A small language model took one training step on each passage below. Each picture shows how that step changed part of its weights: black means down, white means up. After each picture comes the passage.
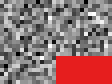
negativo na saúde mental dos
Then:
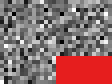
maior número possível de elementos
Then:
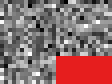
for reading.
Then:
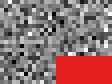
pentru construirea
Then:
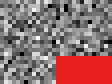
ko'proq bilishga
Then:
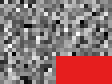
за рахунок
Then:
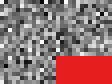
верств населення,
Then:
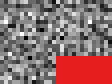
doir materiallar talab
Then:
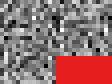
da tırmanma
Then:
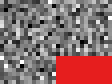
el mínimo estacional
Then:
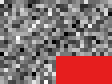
bahwa cinta kepada
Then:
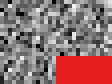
PR, Brasil.
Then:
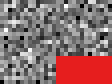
dan X_2 dan
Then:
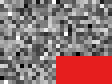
seja na prática clínica
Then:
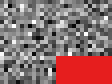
ou redistribuição
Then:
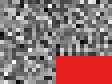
els costos i
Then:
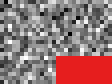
3. Участь,
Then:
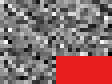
xalqlari harbiy
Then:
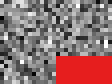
rağmen onu
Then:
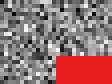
at the national level,
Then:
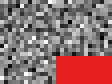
Ximena Suárez
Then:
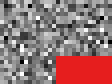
sciences. Ways
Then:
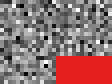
un rincón del
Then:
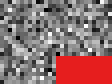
va Tyanshan
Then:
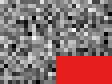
balki shu tovushni
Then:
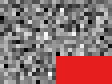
the pathogenetic
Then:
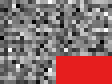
даволаш услуб,
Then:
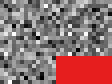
سوی گروه آموزش
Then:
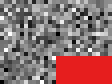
conocer y en la
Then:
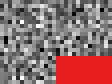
ETS y la
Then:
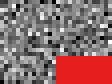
Shunday ekan maktabgacha
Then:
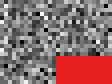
los datos encontrados son
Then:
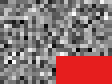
материалов по АГ
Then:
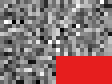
сайловчилари билан
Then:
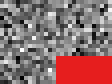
натижалари ва
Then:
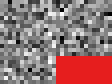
anche oggi a
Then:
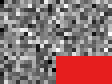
kattaligi uning
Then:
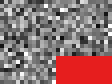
ProfilePage є
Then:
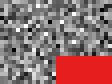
tomonidan holat va joyga
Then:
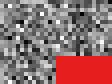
una mejora considerable en
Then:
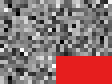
de ser empregado em
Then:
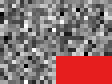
projeto que se desenvolve e
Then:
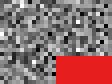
la investigación participativa como diseño
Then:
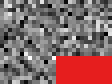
Ambientais do Instituto de
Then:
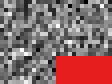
Dados do Censo 2023
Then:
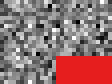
спостережень та
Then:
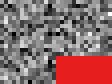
tashqari ovqatlanish
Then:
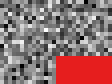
tilini o'rganishi
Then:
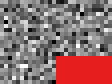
presentan forma ovoide
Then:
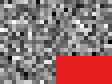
yang bersifat
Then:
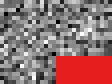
ancak benim bu
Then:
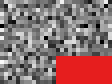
Archivierung der
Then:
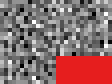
diretrizes e
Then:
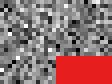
jogos, os estudantes
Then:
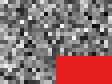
Leydig cells were
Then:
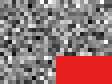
использование сертуса
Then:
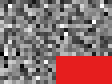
of working on the
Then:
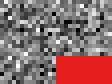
ديب البغا
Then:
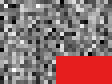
Guli mayda, keng
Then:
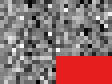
door opsomming
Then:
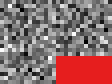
debido a que no todos
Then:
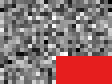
intervenção sobre o meio.
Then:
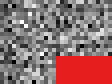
imagini de sine
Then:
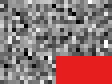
олиб келади.
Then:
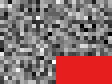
arteriovenosa de
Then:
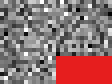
Mais ainda, a
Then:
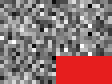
Oleh karena itu
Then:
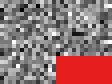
7.- Janvier
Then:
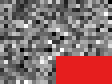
no son deseados),
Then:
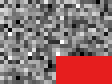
Jigarning tuzilishi va
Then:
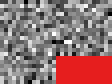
In der klinischen
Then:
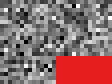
impacto negativo en el aprendizaje
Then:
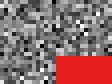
debate acerca de la
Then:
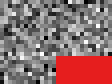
boshlandi. Inson
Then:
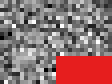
berish lozimki,
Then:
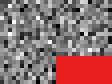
jenis opini yang
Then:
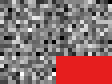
masyarakat. Masyarakat dan
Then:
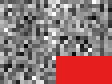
at risk e outros
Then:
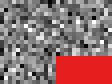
Firma Hilti
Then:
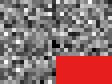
biologik sifatiga
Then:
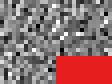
Brasil: conceitos e práticas
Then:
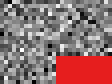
al resolver la
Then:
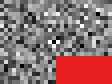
se mantém após
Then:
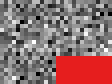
від дуже великих
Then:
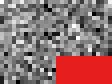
za unakrsnu
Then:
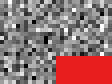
их или замени
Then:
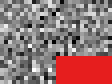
à partir du mois de
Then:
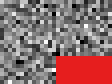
esvaziar o
